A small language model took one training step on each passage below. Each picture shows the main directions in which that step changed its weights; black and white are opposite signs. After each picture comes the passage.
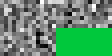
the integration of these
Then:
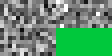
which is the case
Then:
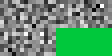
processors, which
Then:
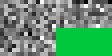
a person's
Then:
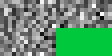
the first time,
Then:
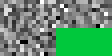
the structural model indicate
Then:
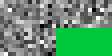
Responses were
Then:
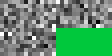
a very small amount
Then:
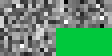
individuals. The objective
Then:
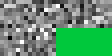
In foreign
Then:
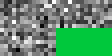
descriptions from
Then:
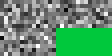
activities improve engagement
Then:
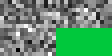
serves as the
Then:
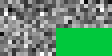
and meanwhile
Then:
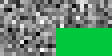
usability of the
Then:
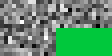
analysed government
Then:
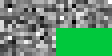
Studying the
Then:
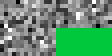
to investigate the
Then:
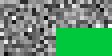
hosts the
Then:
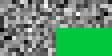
free in the
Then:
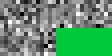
to India. The
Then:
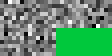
of peer
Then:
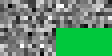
shown that four
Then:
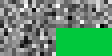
for pinching
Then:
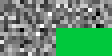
strong concern about environmental
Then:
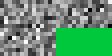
teachers with different level
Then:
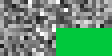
disrupt the
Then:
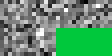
2015). The educational
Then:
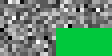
of family support,
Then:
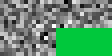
an effort to improve
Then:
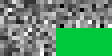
demonstrates a
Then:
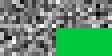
decreasing the
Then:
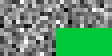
films, dynamic
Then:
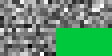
continues to be
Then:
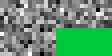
while (c)
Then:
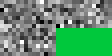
Figure 17.
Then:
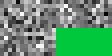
to the late
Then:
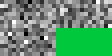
the leachability
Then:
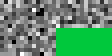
break into the
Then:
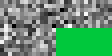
in strengthening the
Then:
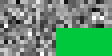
to export.
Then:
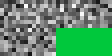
points 1,
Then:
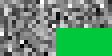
the western
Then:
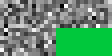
better learning outcomes
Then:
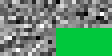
usually take the form
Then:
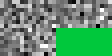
spread in one
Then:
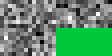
suggest examining
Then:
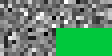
of Moglo
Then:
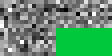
database elements.
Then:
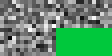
depends on the
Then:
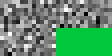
many parameters where
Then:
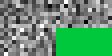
particularly in emergency
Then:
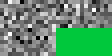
of natural products with
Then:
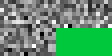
referred as
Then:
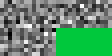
fit means finding
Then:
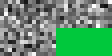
and expanding
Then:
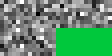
Once I have
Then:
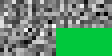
c_0 are
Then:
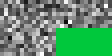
and fundamental
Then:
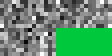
clinical profiles of
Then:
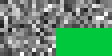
digital archive.
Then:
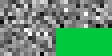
are unclear and
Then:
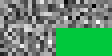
transformation of the food
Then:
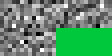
time of testing,
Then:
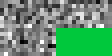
where it is
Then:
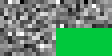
of Sociology
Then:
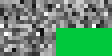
wide range of available
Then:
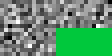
evaluate whether the traditional
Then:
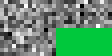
for making data
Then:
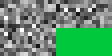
programme with the
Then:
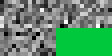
where κ is
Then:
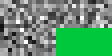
approach is no
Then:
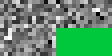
cause the soil to
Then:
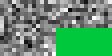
products under the
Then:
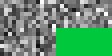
the environmental performance of
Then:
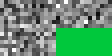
employ more than 8
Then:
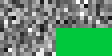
this group threat
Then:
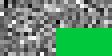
names such
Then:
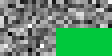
they have implemented the
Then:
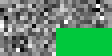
database. If
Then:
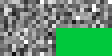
the design, and
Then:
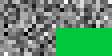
potentialities of a
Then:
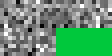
to a relatively new
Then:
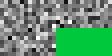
nail with
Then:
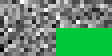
library for
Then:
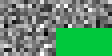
safe drug and
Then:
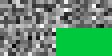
improving the usage
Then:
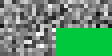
study and the above
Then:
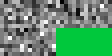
should design leadership training
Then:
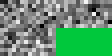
handle it.
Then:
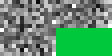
dependent var
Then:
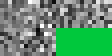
the EN region
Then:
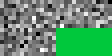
role or position of
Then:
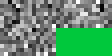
health improves,
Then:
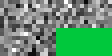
according to customer
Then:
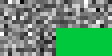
of action a in
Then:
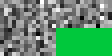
the time of the
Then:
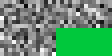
person stands on
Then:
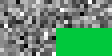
to provide insights
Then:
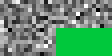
knowledge. Along
